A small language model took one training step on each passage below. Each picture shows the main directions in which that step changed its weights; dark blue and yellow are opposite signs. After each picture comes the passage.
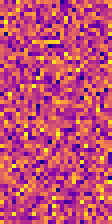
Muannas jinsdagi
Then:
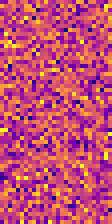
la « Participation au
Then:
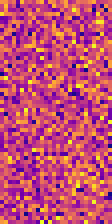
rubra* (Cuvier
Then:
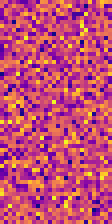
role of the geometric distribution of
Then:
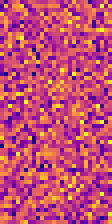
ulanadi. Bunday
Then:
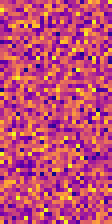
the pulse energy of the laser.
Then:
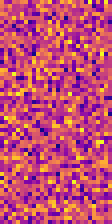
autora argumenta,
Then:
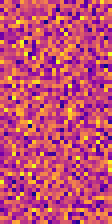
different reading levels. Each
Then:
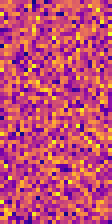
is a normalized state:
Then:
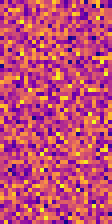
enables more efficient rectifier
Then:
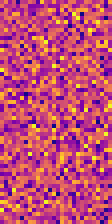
with the reservoirs is done
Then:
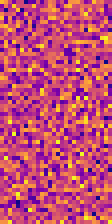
the hypotheses, the selection
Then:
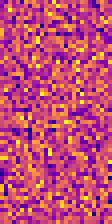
V. To verify the universality
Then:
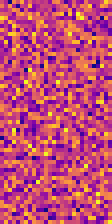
Erten Bucaktepe,
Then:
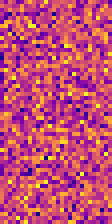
S., Marshall S.E.,
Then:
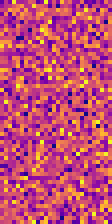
been numerically determined by two
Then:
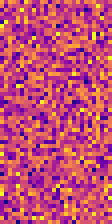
errors. What is at stake
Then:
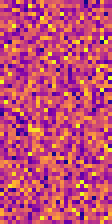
geográfico. O
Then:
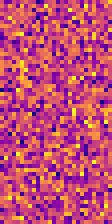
quarterly publication providing the
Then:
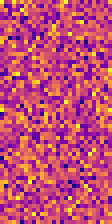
extract was spun at 14,000
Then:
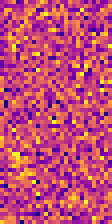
ham jiddiy gumanitar
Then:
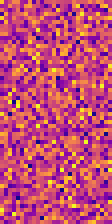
information such as location, etc. to
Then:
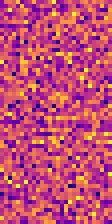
complessi, infatti,
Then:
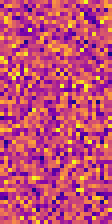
scenarios with multi-class
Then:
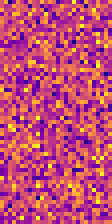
that the lateral distribution of some events
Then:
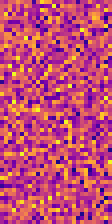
in case of any mishandling the
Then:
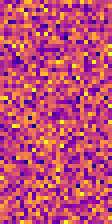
e começa a captar a
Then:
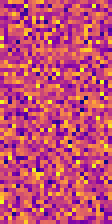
-doelstellingen gaan
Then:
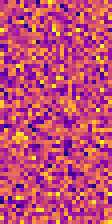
lines in the second panel) from
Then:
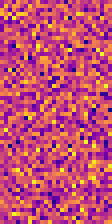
LMS OR "Education
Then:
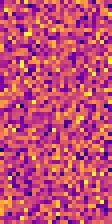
to maintain the characteristic coffee
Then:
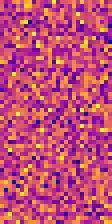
iteration were used for 131
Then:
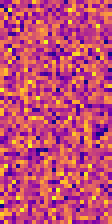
treatment of tertiary
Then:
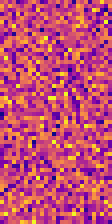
16\% for the leading term of
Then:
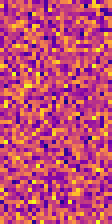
in this condition arises from the
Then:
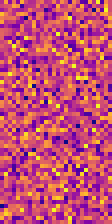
years the percentage of
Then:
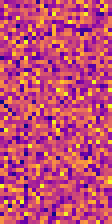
носку, ровно под
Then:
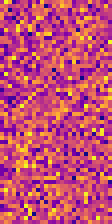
and the Latin language,
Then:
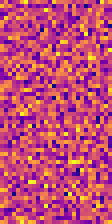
the ``solid" state of
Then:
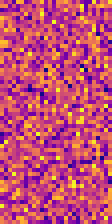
complement the organisations’ own
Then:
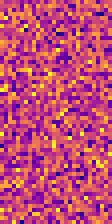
Without specifying the form of
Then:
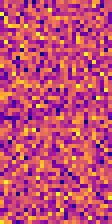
e ao parto, correspondeu
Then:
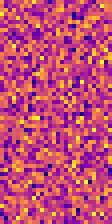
to operate the system in the regime where
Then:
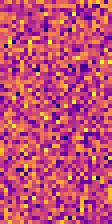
calculate the numerator and the
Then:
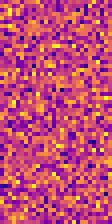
muhim tavsifini
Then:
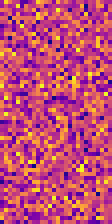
larvae varied considerably
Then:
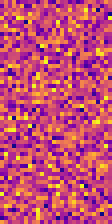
2010): "The peer review
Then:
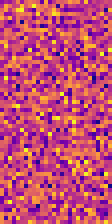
fundamental) e que demanda
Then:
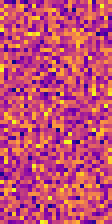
das neuroses que lhe foi
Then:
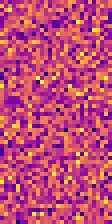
matrix is connected to the
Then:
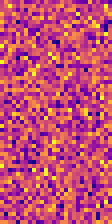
podczas pieszej
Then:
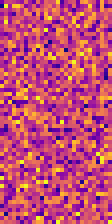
danos ou atenuar seus
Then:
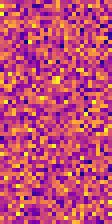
= x$ is the mode, then the
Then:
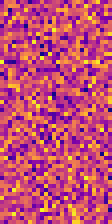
alcançar o objetivo
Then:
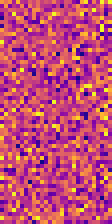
(\overline D^+ \overline
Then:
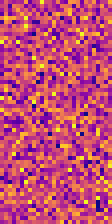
reverse shock flows
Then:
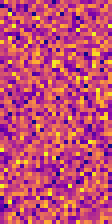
stimuli in formal education system
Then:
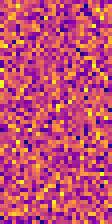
(\cite {radford}),
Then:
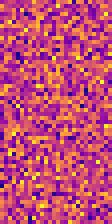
Singh, R. Nagar,
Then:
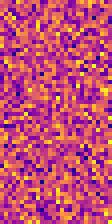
U_B^\dagger$ and
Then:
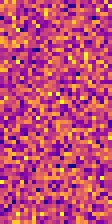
из наиболее
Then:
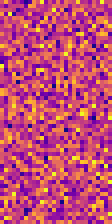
possible link in a particular class of
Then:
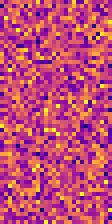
satellite imagery.
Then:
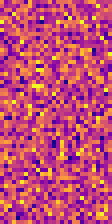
We end with several additional
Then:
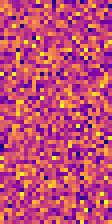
(metodlari, usullari,
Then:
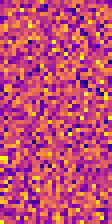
Usmanov F. S.
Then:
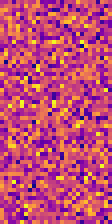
Medicine. *Genetically
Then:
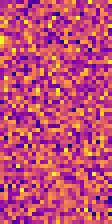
Method/process for the
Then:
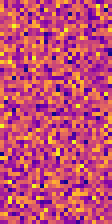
the charge-singlet property
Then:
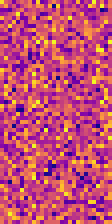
priorities and risk
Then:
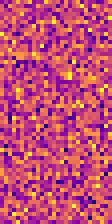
traveling, an interest in
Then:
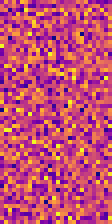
Oceni koliko je
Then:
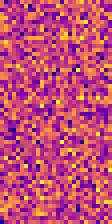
application by correlating it with the
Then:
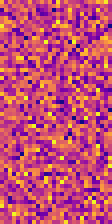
and B2-low emissions
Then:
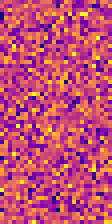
an average of 10.416 seconds
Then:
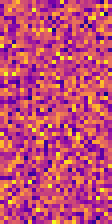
shown below: Logged in:
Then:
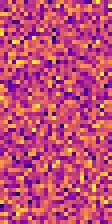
identify them as material authors of
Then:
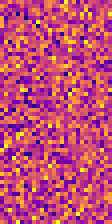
таълим тизимининг
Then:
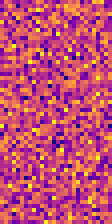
It is a very good example of
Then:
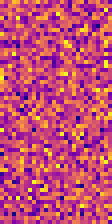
downward convex behavior is
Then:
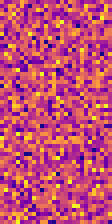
tarzda, hududiy
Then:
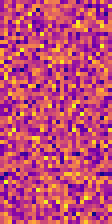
healing performativities in the
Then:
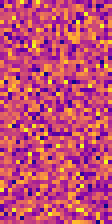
health concern. An
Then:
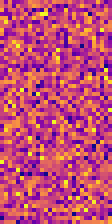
with increasing stellar mass. In
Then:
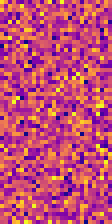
tomada pelo desespero
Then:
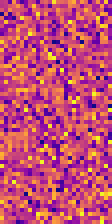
community development. The CFSM
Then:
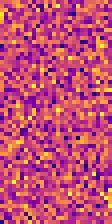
по направлению
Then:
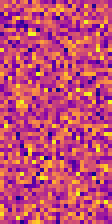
9. It can be seen that the
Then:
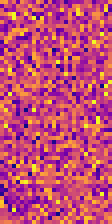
a way that would enable an AI
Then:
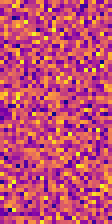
como plataformas relevantes para
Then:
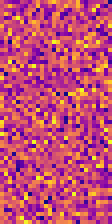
no clear association with an object
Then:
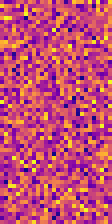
in subsequent years due to
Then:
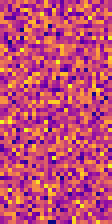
the comparison between thin and thick
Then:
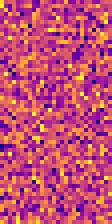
a framework for dealing with
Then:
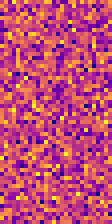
on passenger loyalty of
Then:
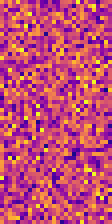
define $\sigma$ in the various
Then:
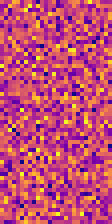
hydrocarbons in the
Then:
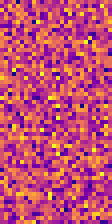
for feasting: – No Are
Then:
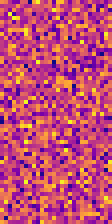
in ad hoc ones. The notation
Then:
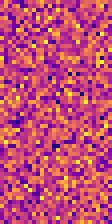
maar de wereld zit
